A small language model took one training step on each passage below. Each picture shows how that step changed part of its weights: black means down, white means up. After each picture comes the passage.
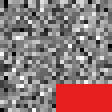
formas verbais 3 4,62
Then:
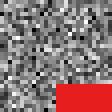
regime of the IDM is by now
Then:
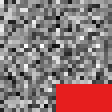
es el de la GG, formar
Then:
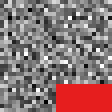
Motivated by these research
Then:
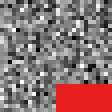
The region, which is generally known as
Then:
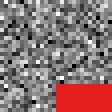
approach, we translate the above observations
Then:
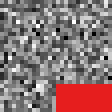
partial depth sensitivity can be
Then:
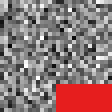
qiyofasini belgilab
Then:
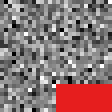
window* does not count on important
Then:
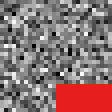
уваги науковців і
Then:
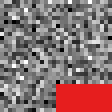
and the $\epsilon^{abc}$
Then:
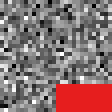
physical mechanism of turbulence
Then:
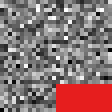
formation probability is smaller than in the case
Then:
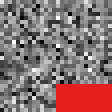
the equivalent circuit to the
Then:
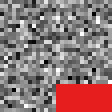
(4) is shown in Figure 6.
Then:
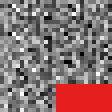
hours; therefore, the values of
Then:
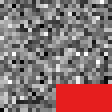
that countries in the region need to develop
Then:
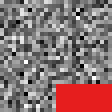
how the geometric property of
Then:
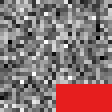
part of $\lambda$ (the growing
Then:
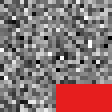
$a_c.$ We also
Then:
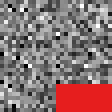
and b, the location of SED
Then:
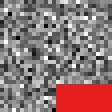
Gilling studied 1976
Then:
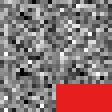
Из этих неравенств
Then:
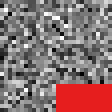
breaking. In calculating the
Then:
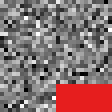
challenge of the Doppler
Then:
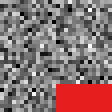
considered we get $\sigma(\zeta_{\rm
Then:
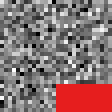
the flavor basis at a particular
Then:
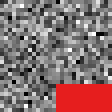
end of the perforated tube
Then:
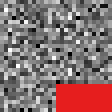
precession is in the easy
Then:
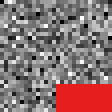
One needs to know explicitly the
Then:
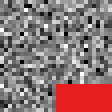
Swenson et al.,
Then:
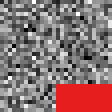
group. The mean time for length of
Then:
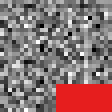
da função docente é
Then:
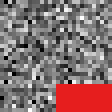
scan protocol with a 10
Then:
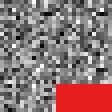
asoslarini muntazam
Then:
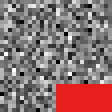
species is the only and widely
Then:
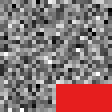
to Mostly Factual,
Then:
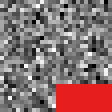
will be modelled as a
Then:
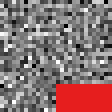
acetogenins which are responsible for
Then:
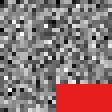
(PhD), доцент 16.
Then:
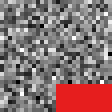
for large-scale thin film
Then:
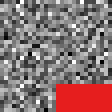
con las TIC. - o
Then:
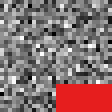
product between the support vectors and the input
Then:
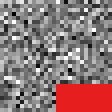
jornalistas e assessores que
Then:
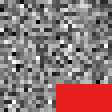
силой полилектики
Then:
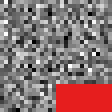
prediction that union membership has
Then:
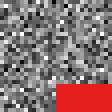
psychological, social, and
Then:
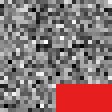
Accordingly, the performance
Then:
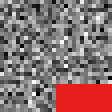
in the case of photons, for which
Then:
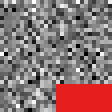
de $\Gamma \Rightarrow
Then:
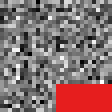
\centering \textbf{Agentic
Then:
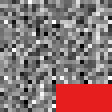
پهنه وسیعی
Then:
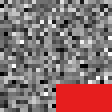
similar formula. Our analysis of quantum
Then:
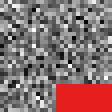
$\tau_1$ becomes large in
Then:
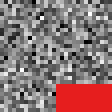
(EMD) is used to calculate
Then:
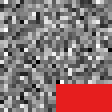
to normalize images to the same phase
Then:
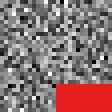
can consider these bound violations as an
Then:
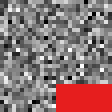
TQFT whose underlying
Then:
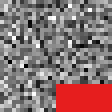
Services Act, the
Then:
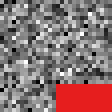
expected, not only because the potential
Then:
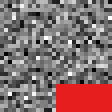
the peaks of both the NR and
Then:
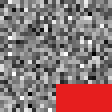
may be obtained by using the boundary distance
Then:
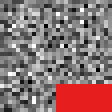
${}^3E_g \rightarrow
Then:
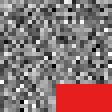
Lactic acid bacteria
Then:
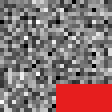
elastic buckling. In
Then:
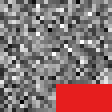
spectrum in the observer frame is
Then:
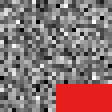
reference stars used in this work.
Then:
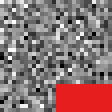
are there to assist the different
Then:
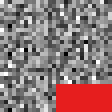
tentang pengelolaan
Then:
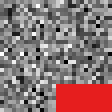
is unquestionably good – Yes
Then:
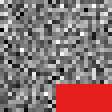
abroad (extended periods,
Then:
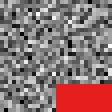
в документальній
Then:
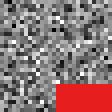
Long-Term Evolution
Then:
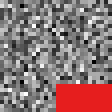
daromadlar bazasi
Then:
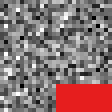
models of the AGV kinetics
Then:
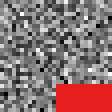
of the QPI formed by
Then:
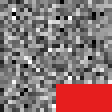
6-fold higher at 90
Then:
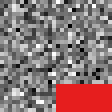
Brun, ich studiere
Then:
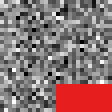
ergodic capacity of the
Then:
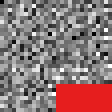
грамота великого
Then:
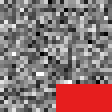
Smith, *Two stone
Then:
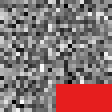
PONDSCAPE ?
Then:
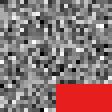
pyrrole both of which are
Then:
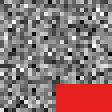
Юхименко //
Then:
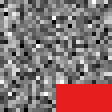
of unweight graphs in a way
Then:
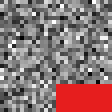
$\Fdot/K$ be the image
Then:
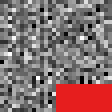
as needed and take full responsibility
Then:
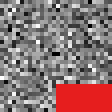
and the Innovation Program for
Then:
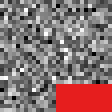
ongida va jamiyatda
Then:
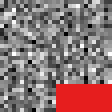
model, 3D modeling and
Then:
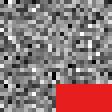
For a study of the general class of index
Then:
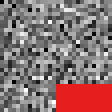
by integrating acceleration and angular velocity
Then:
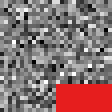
the thermal transmittance of the
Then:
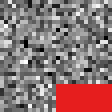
(the researchers) would not be
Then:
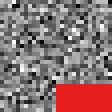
the integrable symbols of the
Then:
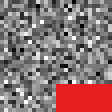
fails to follow a conventional
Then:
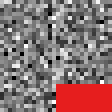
reasonable but are entirely
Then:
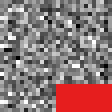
Yuan, S.;
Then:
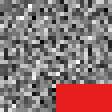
environmental law and order. Territory
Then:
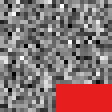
the relationship with the period that treatment is
